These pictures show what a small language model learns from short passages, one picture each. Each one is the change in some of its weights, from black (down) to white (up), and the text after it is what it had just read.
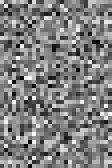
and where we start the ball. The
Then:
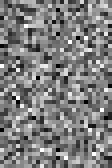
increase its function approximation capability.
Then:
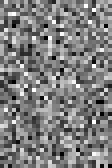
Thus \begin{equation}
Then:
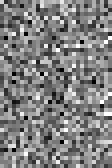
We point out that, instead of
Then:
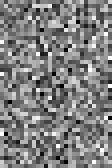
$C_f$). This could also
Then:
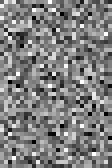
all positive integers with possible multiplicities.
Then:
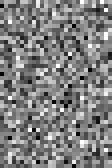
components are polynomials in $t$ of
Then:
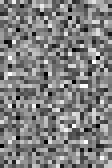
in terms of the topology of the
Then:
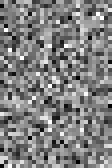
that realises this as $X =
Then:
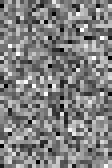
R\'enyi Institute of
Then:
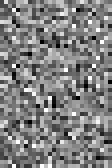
\end{figure} In Figures
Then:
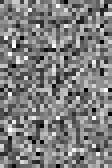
on a CAT(0) space
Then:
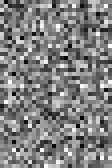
the asymptotic variance converges to that of the
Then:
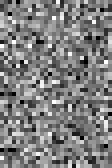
local coordinates $q^1,\dots
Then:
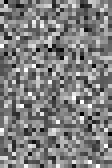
the proposition, instantiate
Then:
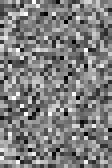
works for $n=2m$.
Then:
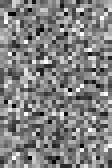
(i) The first author's interest
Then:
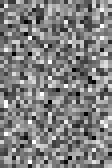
bit more delicate in the
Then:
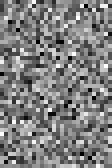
Applying the estimate on $B$ in
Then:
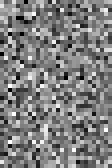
for all $p$. If
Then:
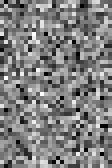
the desired acceptable coverage
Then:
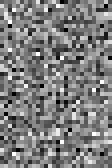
is an AR(1) process
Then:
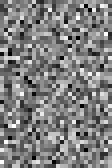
only on $r$ and
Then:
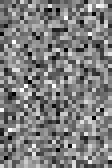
deviation (for load buses) from
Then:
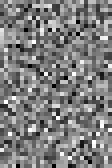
$P$. Note that from the
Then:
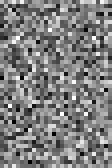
of smooth and proper schemes over a field
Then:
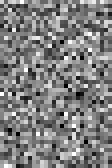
of a supremum, there is the technical
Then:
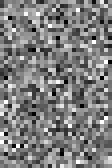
problem mainly. First we consider the
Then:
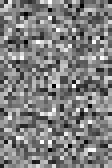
of his times Gauss was afraid
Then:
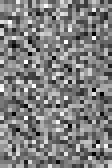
% \coordinate (a5)
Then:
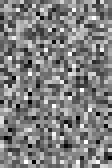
Nondegeneracy: $A
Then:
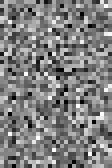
To conclude this introduction, let us briefly
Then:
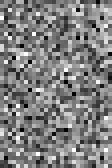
peut supposer que
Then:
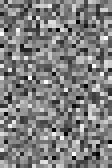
$a$ are the terms
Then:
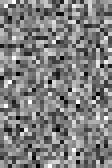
there exists some $C$ such that
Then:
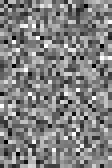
a half-density on it, there
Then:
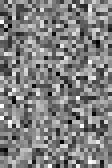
points, the latter remain in the neighborhood
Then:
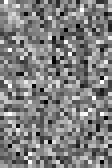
our estimator of $Z=\{ x
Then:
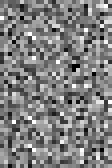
constructing a quadrature for the
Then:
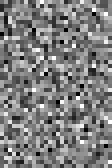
n\right\}$. Each member of
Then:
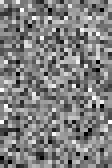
solution obtained with the penalty and the
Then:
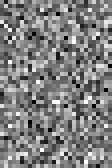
one has to go beyond the class of
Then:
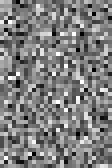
the smallest possible upper bound on the interpolation
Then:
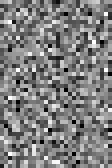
word ``different'' for now.
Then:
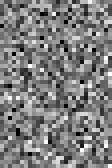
for irreducibility. We have
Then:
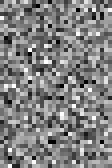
(4.2), and there hold
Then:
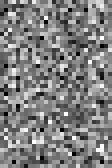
polar vortex, in order to
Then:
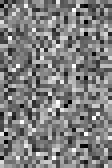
on $S^2$ is contained
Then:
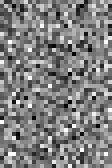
time used by the column selection algorithm in
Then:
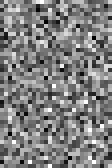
immersion is well-defined, and in
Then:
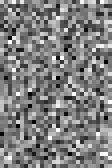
of elements will be denoted by
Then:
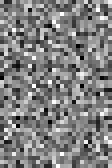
compact part of the zero-section of
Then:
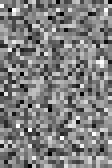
verifies $u=0$ and
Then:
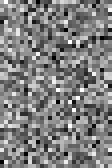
define $R(V\ot
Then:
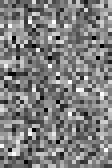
\calC$ be a functor.
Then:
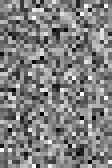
found by a least squares fit
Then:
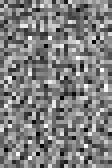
a Delaunay triangulation
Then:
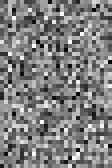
always does. It is important to note
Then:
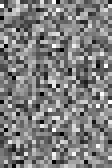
$\P$ is smooth affine,
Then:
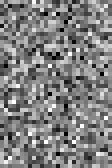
for two places, where we refer
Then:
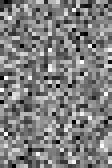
e^2$ \'equivaut
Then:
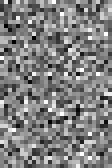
However, Bourgain and
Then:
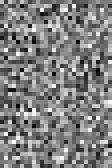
to be the number of half
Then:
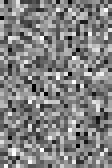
vanish at infinity and $K$ is
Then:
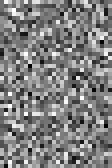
quasi-maximum likelihood
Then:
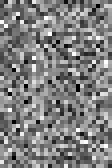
In other words, how does one know
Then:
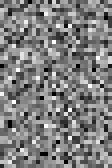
BFGS optimization for further
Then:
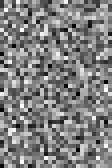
that a B\'{e}zier
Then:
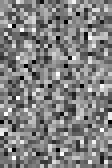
triangle. The aim of this note is
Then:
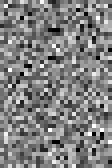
hence has to coincide with the classical isometry
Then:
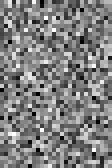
(l'ho corretto in
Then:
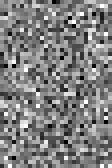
states in particular that, for any
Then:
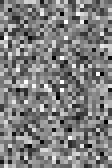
which recover sharp Strichartz
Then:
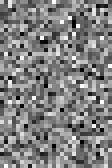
to the case of a quaternionic variable
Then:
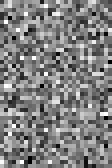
estimate of eq. (3)
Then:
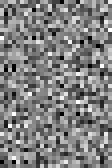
i.e. when the surface
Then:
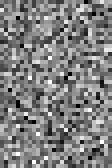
we have more patterns in the construction of
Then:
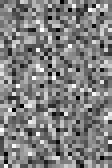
better illustrate this property. The
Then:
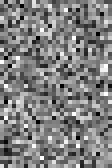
so $v_i$ is a
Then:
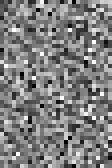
G. Robin [2,
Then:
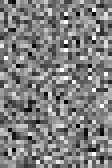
\right. \end{equation*}
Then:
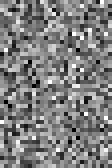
exists a tilted algebra $C$
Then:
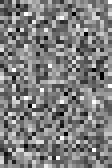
invertible $\mu_i$) we can
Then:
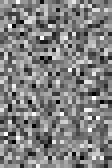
to update them. The number of
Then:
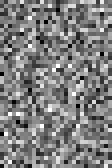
copy of the graph $G$
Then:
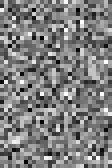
Refer to Dyer and
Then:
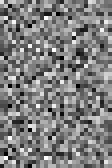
and if we take all smaller numbers
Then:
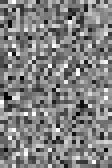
hyperplanes, on which all classical
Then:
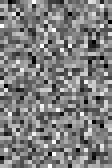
the Chung-Erd\H
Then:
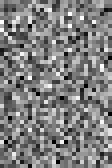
such as ``the car is
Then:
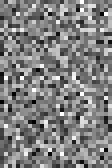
of Erd\"os,
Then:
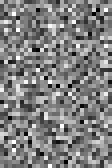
fans $\Sigma$ in
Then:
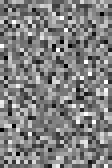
asymmetric loading configurations of
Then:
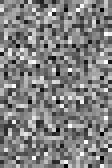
investigated this problem in a semiparametric
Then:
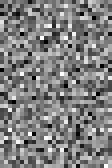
to check that $\bar{s}$
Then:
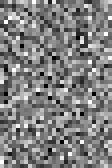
red, leading to the third component,
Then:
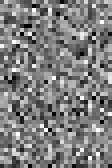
norm \begin{equation*}
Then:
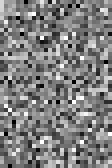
to the left of $a$. As
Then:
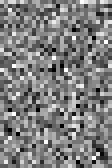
of $ x^*,$ there exists $
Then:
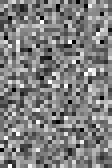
matrices can be extended to generalized permutation
